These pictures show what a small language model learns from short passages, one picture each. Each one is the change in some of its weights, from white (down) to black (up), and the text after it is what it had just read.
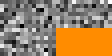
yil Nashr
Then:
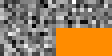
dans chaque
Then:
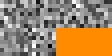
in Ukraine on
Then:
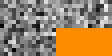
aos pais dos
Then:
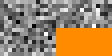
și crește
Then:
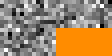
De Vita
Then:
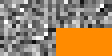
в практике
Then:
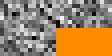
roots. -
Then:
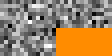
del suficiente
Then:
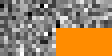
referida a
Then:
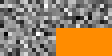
qarorlarni ishlab
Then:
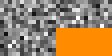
de Salud
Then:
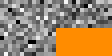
Для этого
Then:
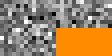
grupos de 5
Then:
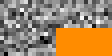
формування і
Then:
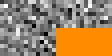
se alinean
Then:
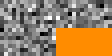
en su viabilidad
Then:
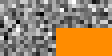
posições de
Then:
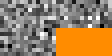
a autora
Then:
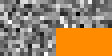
and cultural
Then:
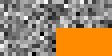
the conditions of
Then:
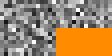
класів з
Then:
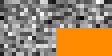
pela Università
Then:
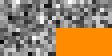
axborot –
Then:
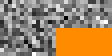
de pesquisa e
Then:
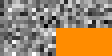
de vier
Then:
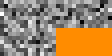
que no se
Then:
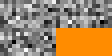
mengerti dan
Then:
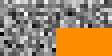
см ни,
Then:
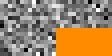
do campo
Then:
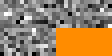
foi efetiva
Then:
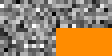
ortishiga xizmat
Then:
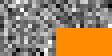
билим ва
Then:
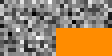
%) que les
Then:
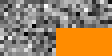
la Competencia
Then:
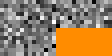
va sezgi
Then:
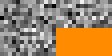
sein und einen
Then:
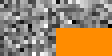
personaj sifatida
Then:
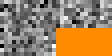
alguna, ni
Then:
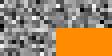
ham hisoblanadi.
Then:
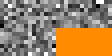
na rede
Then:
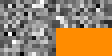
of the important
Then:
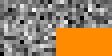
este acaba
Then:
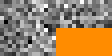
which were not
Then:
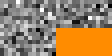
bu sohani
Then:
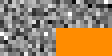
de göze
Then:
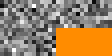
Adasia –
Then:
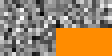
falta de
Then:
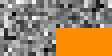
что определение
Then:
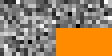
ist, fand
